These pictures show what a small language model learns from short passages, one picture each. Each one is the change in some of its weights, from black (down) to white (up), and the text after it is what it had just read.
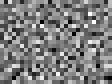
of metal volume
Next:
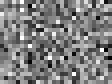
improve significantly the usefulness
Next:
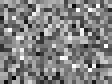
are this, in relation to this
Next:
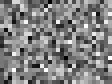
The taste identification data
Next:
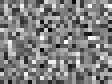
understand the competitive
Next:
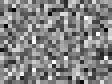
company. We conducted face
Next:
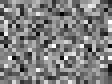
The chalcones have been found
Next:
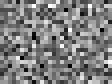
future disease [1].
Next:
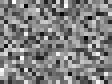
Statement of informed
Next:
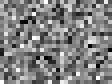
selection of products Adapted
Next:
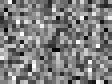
findings at Community River
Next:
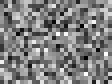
of fabricated antenna
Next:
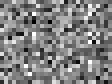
emphasize the importance of
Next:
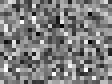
(CTP) is a
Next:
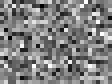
Year of Study
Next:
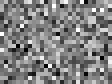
w \in E^3$ it
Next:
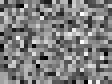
shown in Table 2. The presence
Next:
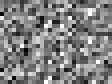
nature of the problem and
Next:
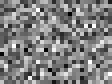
aging - v. Investigating
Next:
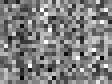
of bone remodeling,
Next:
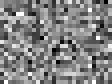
knowledge-based approach. Web
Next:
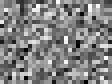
social practice, following the
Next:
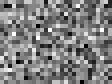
even before *in vitro*
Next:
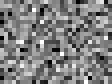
Administration of the
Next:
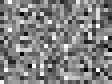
Community Engagement
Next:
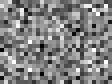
of Ukraine, as
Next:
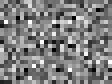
(20%), technological
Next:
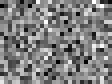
Genotypes in
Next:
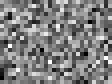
slides and the
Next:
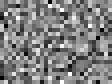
instrument and clarity of
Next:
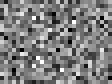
Effects Introduction In
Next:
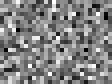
to predispose to both
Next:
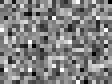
reforms and breathe
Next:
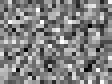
it has following demerits
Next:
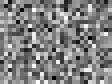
crucial role in improving
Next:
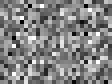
in a just and orderly
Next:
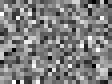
strengthened through the
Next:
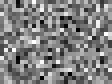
into several parts along the
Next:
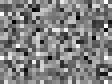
differential thermal analysis, it
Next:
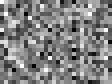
these challenges by integrating
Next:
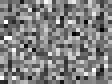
may no longer be adopted
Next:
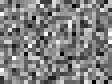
also operates in real-time
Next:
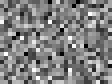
of all conflicts in a given
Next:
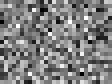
the report of Abdul
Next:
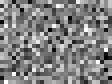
concepts of continuous
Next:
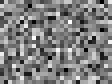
communities will become increasingly
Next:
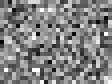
and imagine what it would
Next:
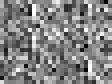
healthy age and sex
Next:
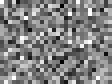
to their knowledge as school
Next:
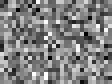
hot water pretreatment
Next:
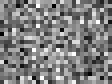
DNA sedimentation
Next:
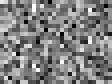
skills in public secondary schools
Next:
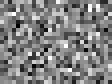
relevant literature was reviewed.
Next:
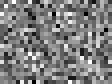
acquired data from different
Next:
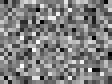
fuzzy system to assess
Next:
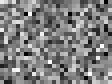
the strengths and
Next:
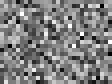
was to evaluate the behavior of
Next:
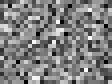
of models pushes networks to
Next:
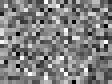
be done only if the interests
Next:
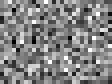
See, for example, Art
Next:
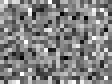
seeds, treated with
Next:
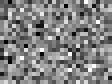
of persons suspected of
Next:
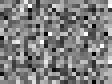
and H4 have an R^2
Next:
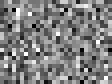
(1), and right
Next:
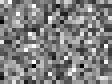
inhibiting factors and
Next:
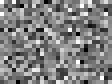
been previously applied by
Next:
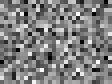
immense strength
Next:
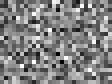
by clicking on the
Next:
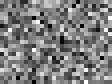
of a TCP. 3.
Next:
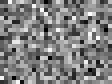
markets evolution and –
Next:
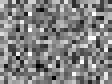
by concerns over biodiversity
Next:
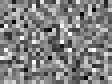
differences in resistance levels more
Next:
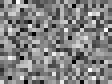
of this work. First,
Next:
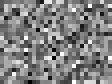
express the business logic of
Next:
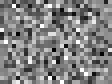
an increasing trend toward
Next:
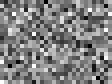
trapping points) were
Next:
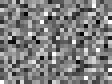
enuresis may resolve
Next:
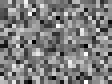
is presented in Section II,
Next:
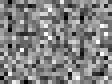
and intestine which ranges
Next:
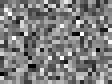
does not depend on the RT**
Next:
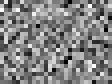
the protective role of family and
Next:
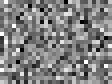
be held morally responsible
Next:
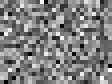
is not for religion
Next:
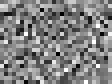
by cubes at position
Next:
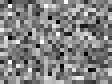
teacher, that is, not
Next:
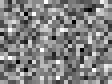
surgery lasting more than
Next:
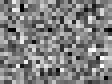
who eat breakfast
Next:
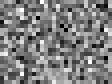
influence; Bias;
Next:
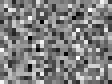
Staff Relationship
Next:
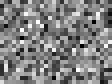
Assessment The ease of
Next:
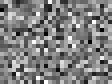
of the treatment has resulted in
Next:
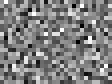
in 23 cases. β
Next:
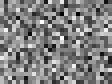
take significantly longer. This
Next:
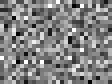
according to the location,
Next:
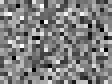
it is important to share our
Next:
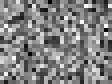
and twist distributions,”
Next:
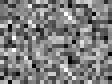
of Energy (LCOE)
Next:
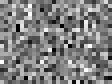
(sustainable development) in the
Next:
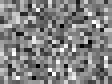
main attention is paid to
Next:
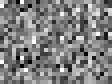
starch, the main effect of
